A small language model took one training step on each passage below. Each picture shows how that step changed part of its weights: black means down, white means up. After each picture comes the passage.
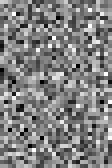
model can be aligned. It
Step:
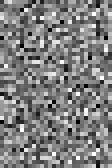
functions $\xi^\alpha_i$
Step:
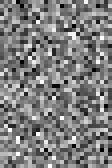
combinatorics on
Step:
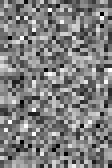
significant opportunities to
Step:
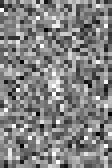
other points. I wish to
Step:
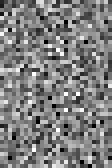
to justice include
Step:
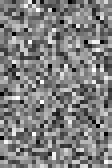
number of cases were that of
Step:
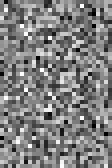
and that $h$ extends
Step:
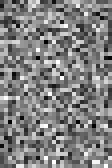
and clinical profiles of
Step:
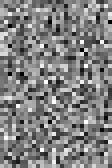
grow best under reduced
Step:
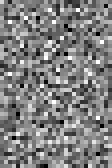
no estudo de como um
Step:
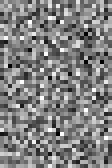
comptabilité et de
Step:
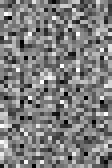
The same holds without the
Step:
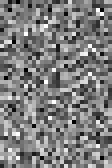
auditory system has to
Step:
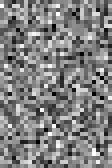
are algebras of the binary
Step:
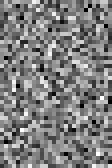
closure is taken in
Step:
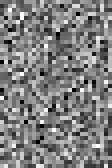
etish uchun keng
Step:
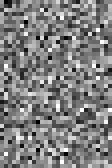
\geq \lambda^{*}$ and
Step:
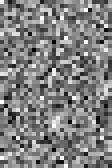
is the same as theirs.
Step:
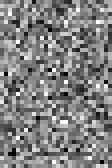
we can compute in a basis
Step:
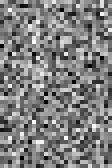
prema LGBT** -
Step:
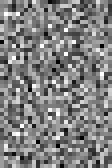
the same context with a systemic
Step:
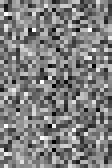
Research and Innovation
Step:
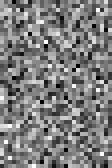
to group antibiotics with
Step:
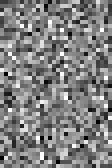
$ X'\setminus\{ v'
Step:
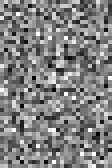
logical proof, which after all
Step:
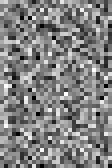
of the vertices of
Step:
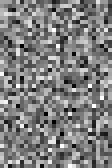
of better than 99
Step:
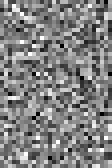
related flow, job
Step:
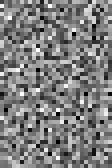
new grading, we see
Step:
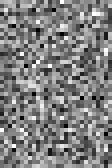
(sidak) yang
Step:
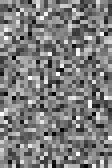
применения ГМ
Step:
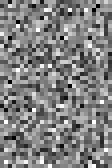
see a low amplitude
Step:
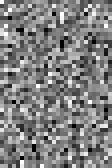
set up Fig. 2:
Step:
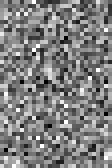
with the initial conditions
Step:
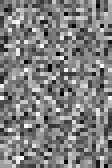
є основою
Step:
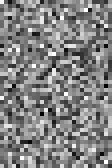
is the size of the
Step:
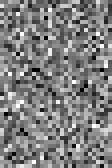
respectively \cite{PS}.
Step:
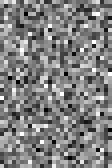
acompanhei de
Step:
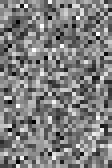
Union Councils
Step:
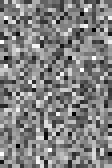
история и
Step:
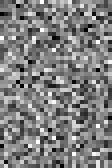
noise margins, Data
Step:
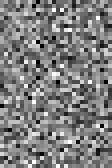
o de galerias e
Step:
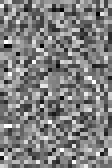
and Labuda, D.
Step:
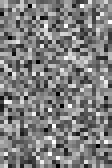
network with 152
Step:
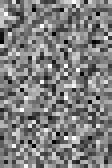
damaged leaves was
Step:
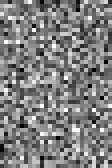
performance further on the
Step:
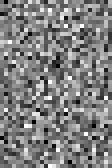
including 768
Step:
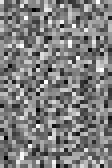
devendo a maior
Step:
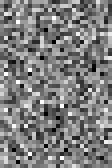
Using the set up of the
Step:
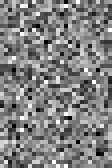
de recuperar as
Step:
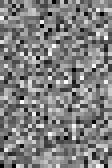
$\Gamma \in {\cal F}$
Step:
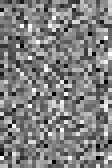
$C$ is defined by \[
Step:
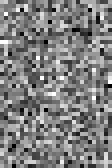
tales como: 1.
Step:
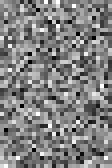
in Uzbekistan
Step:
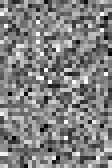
as anchoring sites
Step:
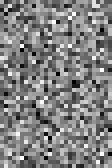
корисною для
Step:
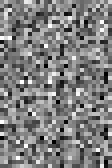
$R$-homomorphism from
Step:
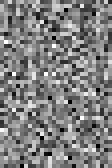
Infrastructure as a
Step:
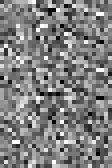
luz de lo dispuesto
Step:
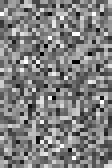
realizar os valores
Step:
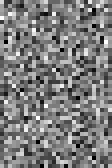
ifodalanadi va
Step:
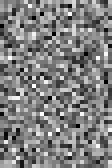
shu xususiyatni
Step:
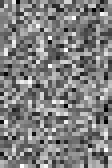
(c) $\Rightarrow$
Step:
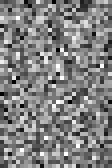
scores are ascribed
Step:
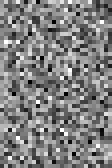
the second. This will then
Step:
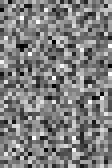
expliciet aan op de
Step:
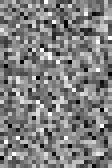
ends). Tujuan
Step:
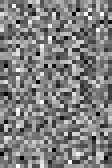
2021). Due to their
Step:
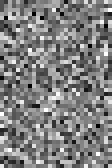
y a 2 applications de
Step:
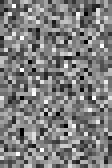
cardiac muscle,
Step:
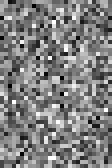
beliefs Preschool
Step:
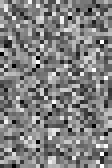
\, o ) \, $ such that
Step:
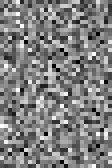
let $s_k$ and
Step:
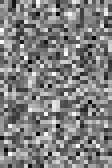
a subalgebra. Let us
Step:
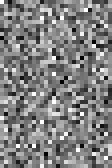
is the most common malignant
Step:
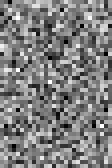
the longest increasing or
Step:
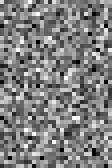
server relay1.
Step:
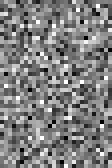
homographic in nature,
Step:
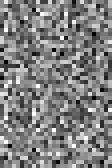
qilish strategiyasi"
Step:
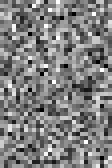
tabaquismo, el
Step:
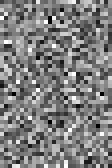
High baseline level
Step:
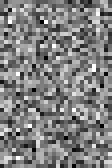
Taking into account
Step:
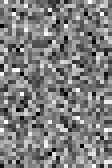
estimate that is calculated
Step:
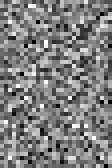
situation is typically
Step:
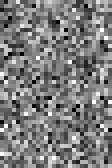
représentant \\ ${\bf
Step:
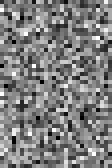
zero. However, it is
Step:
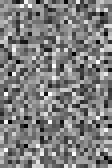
{\em ergodic closing
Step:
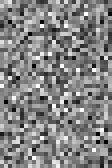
in how things really
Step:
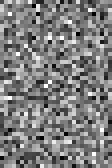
**Valerio Lo
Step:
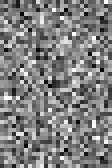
the weighted Sobolev
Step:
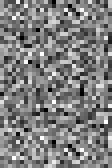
\end{equation} for
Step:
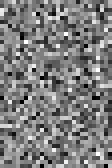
created electronic
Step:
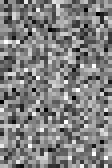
the standard porous medium
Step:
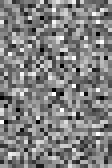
houve ampla
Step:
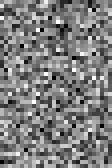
few-shot drum
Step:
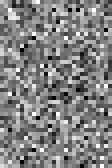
we aim to develop a new type
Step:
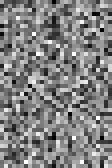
- accounting of
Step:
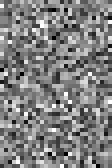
avenues both solar and
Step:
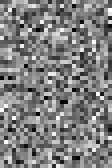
fast semi-implicit
